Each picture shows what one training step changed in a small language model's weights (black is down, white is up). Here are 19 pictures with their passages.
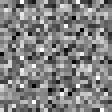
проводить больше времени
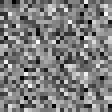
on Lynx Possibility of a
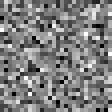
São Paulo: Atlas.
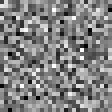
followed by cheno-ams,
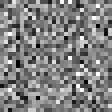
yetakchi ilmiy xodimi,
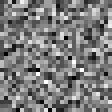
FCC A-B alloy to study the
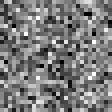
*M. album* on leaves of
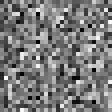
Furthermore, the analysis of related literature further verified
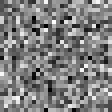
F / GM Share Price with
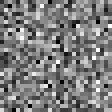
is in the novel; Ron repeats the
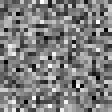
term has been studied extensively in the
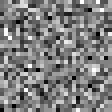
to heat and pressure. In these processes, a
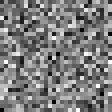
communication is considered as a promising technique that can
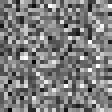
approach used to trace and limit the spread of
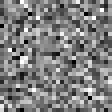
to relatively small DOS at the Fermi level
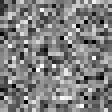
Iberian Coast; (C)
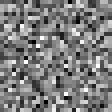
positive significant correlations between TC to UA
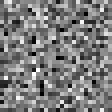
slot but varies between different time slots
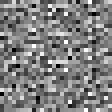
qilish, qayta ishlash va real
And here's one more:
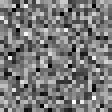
when the attempts of manipulation through the
